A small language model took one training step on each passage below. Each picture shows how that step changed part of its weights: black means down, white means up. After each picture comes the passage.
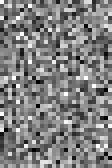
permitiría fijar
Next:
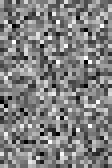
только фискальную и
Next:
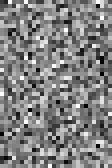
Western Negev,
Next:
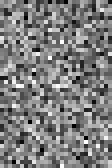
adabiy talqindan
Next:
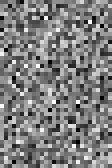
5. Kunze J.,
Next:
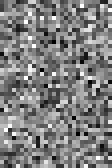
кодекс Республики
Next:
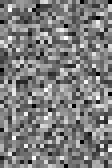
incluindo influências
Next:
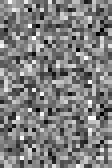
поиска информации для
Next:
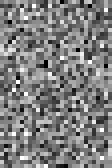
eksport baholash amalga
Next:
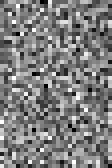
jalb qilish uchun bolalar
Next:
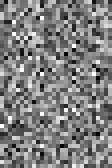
kelishadi. Lekin
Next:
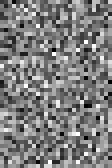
a de apontar a
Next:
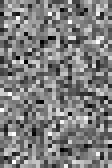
Convocada), data de
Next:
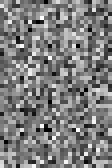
tipos de sofrimento é
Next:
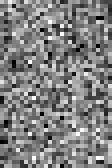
Oziq modda yoki
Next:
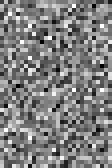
og'ir asoratlardan
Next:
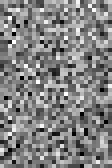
trabalho, além
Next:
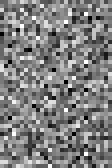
Responses to depression
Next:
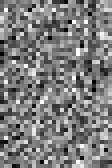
ciclos periódicos de
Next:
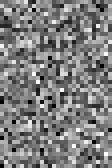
пятых и два
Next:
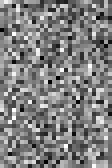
antigo e todo o
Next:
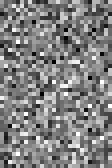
pode ser percebido de
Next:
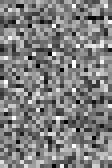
celor două
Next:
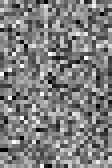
menos exigentes, ha
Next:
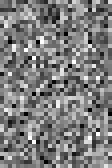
зміни, на які
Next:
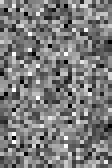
di bahas berupa
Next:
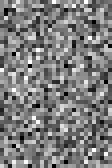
berib yuboraman deb
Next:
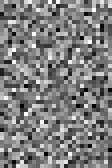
"Analisis Kajian
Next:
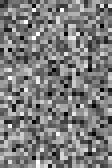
in Gefahr. Die
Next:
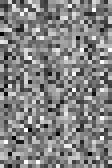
o'tish kerakki,
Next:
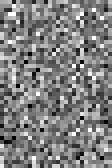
et la poétique du
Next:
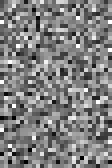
los casos tienen su
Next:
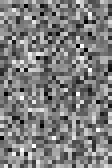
yoshli tennischilarning
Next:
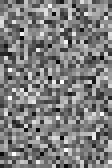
hukum perbankan di
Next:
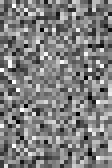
mumkin. Lekin bu
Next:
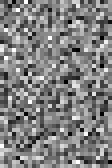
tabla 3, el
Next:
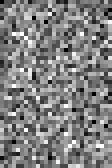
yazardan 3 adet
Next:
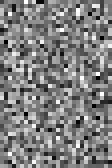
muammo ustida
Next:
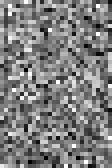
bolalarda o‘qishga
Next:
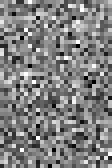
I., Solaeva M.,
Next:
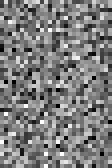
Urbanismo, Universidade
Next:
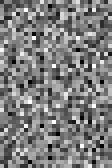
p. 12. El uso
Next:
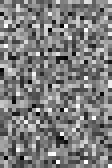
você diz após
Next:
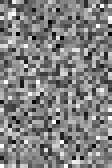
m dan g'arbiga
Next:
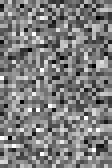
outros com a mesma
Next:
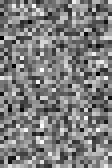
outras áreas da
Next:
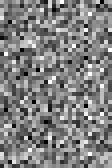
населению отдельных
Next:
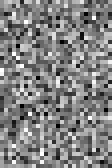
rivojlangan sari odamlar
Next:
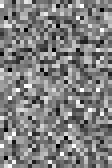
Там же, с.
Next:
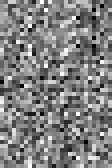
Лево и десно
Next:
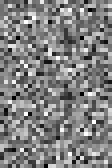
una colección propiamente
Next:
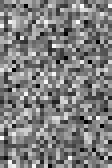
Rocha Miranda -
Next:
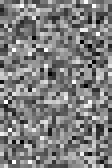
деятельность в России и за
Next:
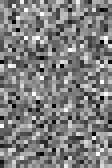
GIS: 18th International
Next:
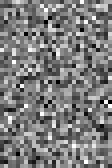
taklif qilinadi.
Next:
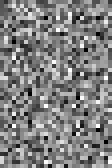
objetivos del presente trabajo.
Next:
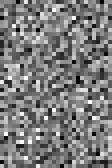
Medicina do Centro
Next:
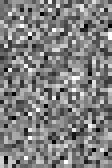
yani tengdoshlari
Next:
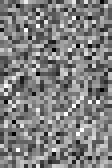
interesse do capitalismo
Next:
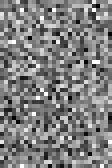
usullaridan foydalangan
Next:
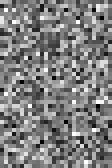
e a articulação em
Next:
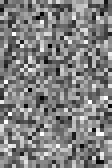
zarur[4]. Shu
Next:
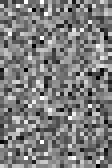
existe abundantísima
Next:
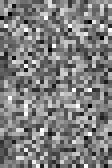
de ser de la medicina
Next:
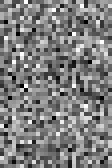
Mexic și alte
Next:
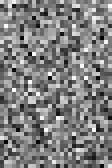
top) tamoyili ilmiy
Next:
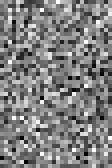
mencionadas por Pinho
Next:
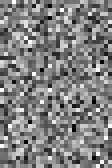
va ustun elementlari
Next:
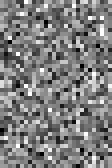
i glasburk med
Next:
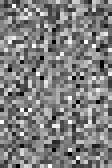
da participação social. A
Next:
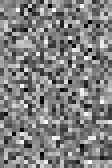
(Triviño et
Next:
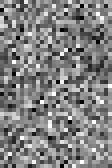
göre yaşanan
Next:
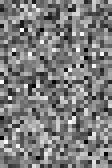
их преимуществах
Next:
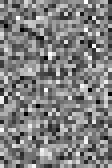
реализация на основе
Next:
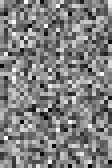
bilan birga o’ziga
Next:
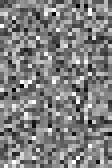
basis. The influence of
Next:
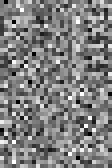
de Archivística/
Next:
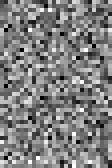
qilishda, shuningdek,
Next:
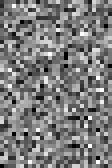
recai sobre os efeitos
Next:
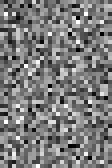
en tous sens de la
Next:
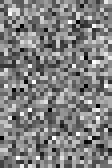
года «О мерах по
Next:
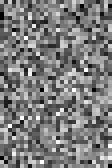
cambio en nuestro
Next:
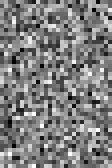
может быть положен
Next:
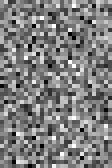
des aspects de leur
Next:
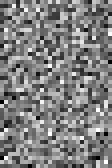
Inson har doim ham
